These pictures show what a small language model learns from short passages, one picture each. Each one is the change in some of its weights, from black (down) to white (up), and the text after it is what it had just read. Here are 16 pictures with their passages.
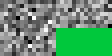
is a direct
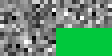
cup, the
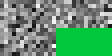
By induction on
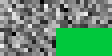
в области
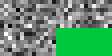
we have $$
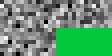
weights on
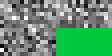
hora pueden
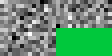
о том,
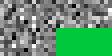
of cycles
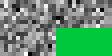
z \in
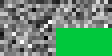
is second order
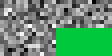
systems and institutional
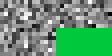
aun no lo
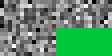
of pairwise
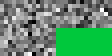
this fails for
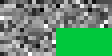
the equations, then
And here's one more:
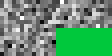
the following parameter
